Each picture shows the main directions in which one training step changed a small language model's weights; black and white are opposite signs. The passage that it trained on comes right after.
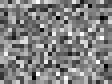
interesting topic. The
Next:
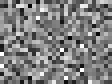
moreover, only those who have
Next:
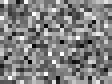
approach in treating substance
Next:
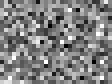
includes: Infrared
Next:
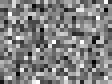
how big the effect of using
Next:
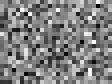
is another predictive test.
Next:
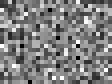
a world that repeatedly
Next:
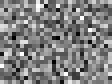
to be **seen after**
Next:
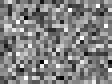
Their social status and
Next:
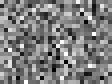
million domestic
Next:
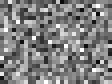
Calculation 37
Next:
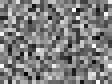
equal to zero.
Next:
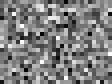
where, X_c is the
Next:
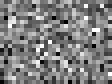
into whether firm
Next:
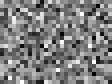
does not exclude the
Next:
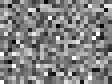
chosen. This methodology
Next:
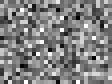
in the public sector is
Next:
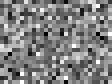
practice without undermining
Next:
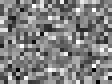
from $\mathcal{P},
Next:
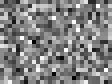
online? Q26:
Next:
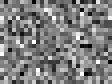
: Temperature with different
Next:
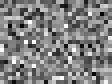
Baku has continued
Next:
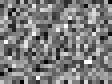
for the mobile application
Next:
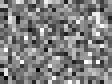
technologies are considered as the
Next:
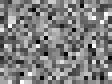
product labelling.
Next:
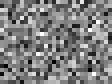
a greatest limit for
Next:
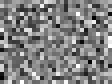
development, concept development,
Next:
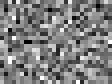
assembled, curated,
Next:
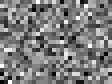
the outward lateral
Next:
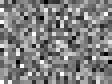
Englishman wants to
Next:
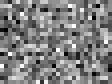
Research and Innovation
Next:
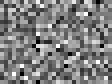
and refractive index are
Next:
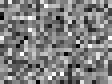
its data start with start
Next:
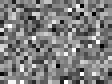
music is played
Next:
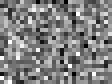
the first part, the study will
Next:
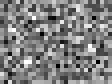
analysed. (Found
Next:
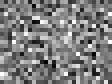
Institute Farm,
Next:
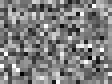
mean SOS significantly
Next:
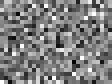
\dots (i)$ and
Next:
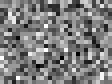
describe the main features of
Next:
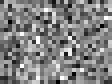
sensing of urban
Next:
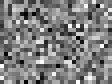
This manuscript,
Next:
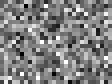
is : 82 Your
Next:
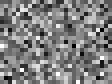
is detailed, including its
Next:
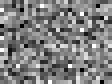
to Francesca
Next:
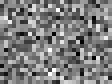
in comparison to the
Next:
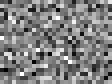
constitute various forms of
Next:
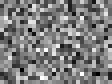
in open transitions,
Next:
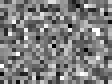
design make it necessary to study
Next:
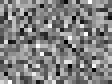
gene KOs or
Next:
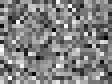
time and average response time of
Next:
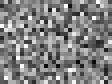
Ferric chloride
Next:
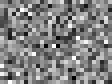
is very suitable for
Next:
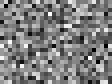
with radiocarpal
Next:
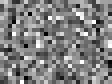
classifier, LR,
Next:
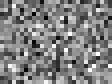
(1) Select
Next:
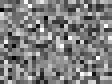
few more highly cited
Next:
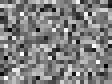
working environment, and the
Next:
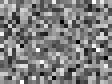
the sex of the participants,
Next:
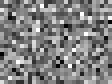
authors evaluate the performance of
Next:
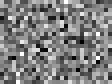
data, Figure 5, showed
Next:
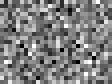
as required. However, the
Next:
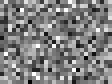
and contribution of pupil
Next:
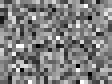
industry is expected to
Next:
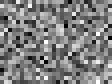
MFBS in patients with
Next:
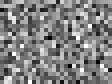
institutions around the world.
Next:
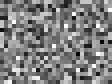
lower LCB content.
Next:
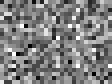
- Yes ↳
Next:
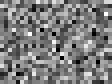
the first and second half
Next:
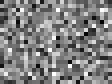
of contacting an online
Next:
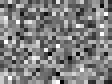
Data was recorded in
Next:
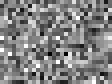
in order to facilitate
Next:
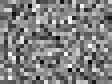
al., 2013] and related
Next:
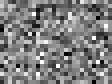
be leveraged to
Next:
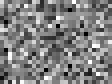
but of course RE
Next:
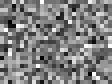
dependent on true specification
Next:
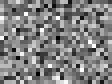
retention of learned
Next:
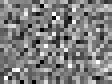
connectivity in selective
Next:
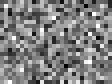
respectively, at the moments
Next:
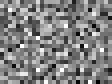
by both teams is
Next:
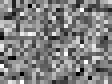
otherwise application to human
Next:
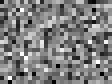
of nutritional
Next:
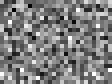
Relatedly, the
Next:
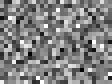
models. Although this study
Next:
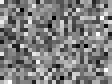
of the Rh610 is
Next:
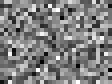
processed by other conventional
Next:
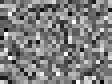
she works, and should
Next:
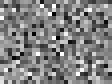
projections until
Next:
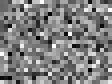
set and in perceived wellness
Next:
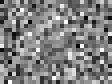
of these vehicles
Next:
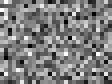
years is aimed at creating
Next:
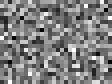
Kasih Dan
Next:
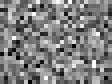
both sides. If
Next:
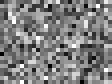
considered the labor cost per
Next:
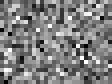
could win the case.
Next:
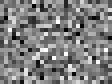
from the current research work,
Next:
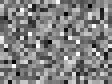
in the world, and more than
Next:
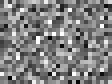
freely available under:
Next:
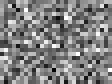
suppress the noise effects.
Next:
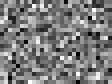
from where the enrichment
